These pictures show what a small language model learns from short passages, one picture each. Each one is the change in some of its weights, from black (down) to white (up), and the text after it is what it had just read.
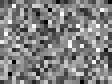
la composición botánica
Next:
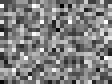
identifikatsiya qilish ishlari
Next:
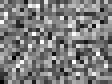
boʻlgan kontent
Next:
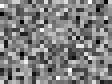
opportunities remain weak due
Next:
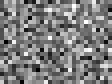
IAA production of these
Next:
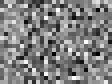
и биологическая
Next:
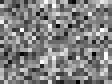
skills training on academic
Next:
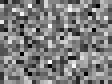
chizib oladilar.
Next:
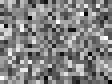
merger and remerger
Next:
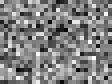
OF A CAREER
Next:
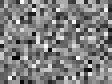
activity and replication in
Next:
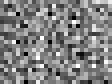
бекерден бекер
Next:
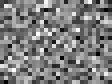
the coronary arteries can
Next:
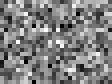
Results: The fracture
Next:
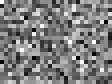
project: G. Fusco
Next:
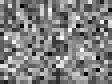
the cage and the net were
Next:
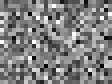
Path Algorithm:
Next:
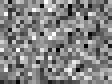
Mots-clés :
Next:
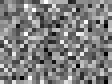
with time, attaining a
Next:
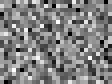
Inoyatulloh bosh
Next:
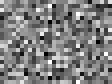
between 2.0 and 3.5
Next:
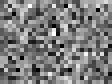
етничността са
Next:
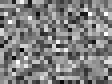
self-weight reaction check
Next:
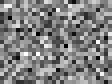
reasonable level of formal
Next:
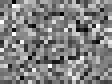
concentra un “fluido
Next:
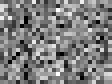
the analysis of representative programs from
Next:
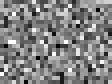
працюють з
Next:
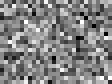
Nogueira & Marques,
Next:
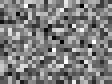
(For the reason for the
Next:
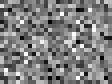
Palabras clave:
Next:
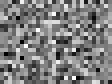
Their main differences can be found
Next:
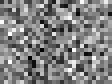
Elisa is the coordinator
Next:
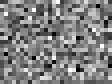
3: Defined 4:
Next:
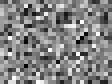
acquisitions Enable the
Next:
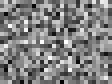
uses of ethylene
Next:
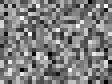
berikut: - a.
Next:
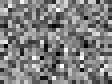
and the involvement of several factors in
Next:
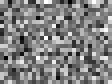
размера ѝ),
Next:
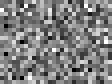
Lately, researches have
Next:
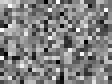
(prepared from 0.23
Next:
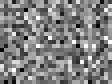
Improve outcomes
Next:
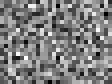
ushbu yo'nalishlarni
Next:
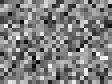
results, there is a noticeable
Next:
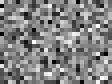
p. 7. Juraev
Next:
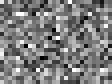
and Round Robin performs
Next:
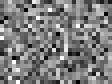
and preserve data across
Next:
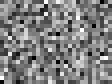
submunitions during the 1999
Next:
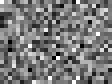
[22], and similarly
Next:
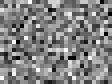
connectivity option in one
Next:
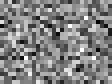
Dirac by linearizing
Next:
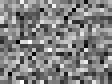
lowest energy absorption
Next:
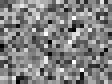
Advanced Research laboratory of
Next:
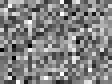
plots, the studied samples follow
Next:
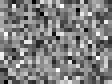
sohasida juda
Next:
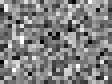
organizational citizenship
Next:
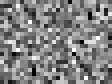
№ Namuna Tuz
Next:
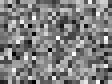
cool to have a person or two
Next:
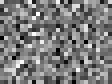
mos bo'lgan sodda va
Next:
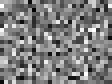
Epilepsy is particularly
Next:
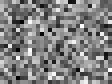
from it, however, his
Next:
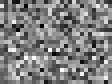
duch kelayotganligi
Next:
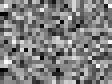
identify relevant actors and
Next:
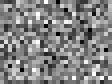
Netto, P.C;
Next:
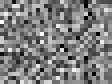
were however lower. The entire
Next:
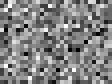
since the first visit, the
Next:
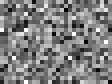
suvdan samarali
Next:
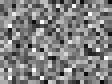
industrijskog tipa i
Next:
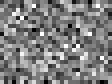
kepada peserta.
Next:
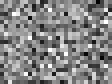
hemp fibers was
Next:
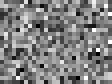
programme, including **great
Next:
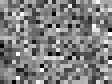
— нейросеть
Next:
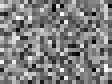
economy strategies have been comprised to
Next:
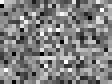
команда. Саме про
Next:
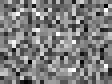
i in a certain document j
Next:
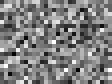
To meet the test of significance
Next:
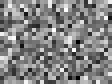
Securities, from
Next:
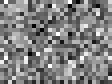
diffraction, field-emission
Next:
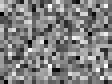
yetarli emas,
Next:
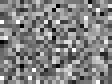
treatment and permanent teeth
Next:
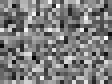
then (following both the
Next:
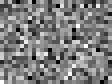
larga escala.
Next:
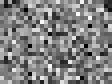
director y participan el
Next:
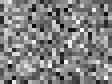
fabric sample was
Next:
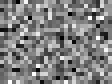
qilib borish muhim
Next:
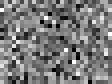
of children with different kinds of
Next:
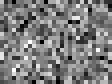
obyekt bo'lsa
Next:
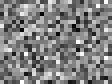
"Organization", 31
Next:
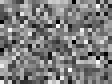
micro-organisms on
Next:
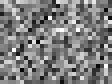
Youness Dehbi from
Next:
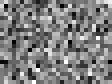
шу гуруҳда
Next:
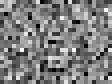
film and television
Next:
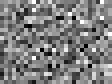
of technology, vocational education must
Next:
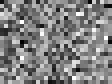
Génesis 15 trata de un
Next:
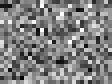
saúde competentes,
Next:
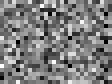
viability of the area of research in
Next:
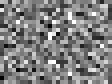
of 957. Five research
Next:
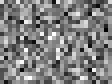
Bayramin, I.,
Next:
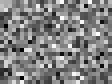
governance, science, and
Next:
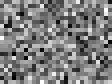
approaches In this article, we
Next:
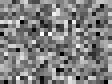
within the population. The number of
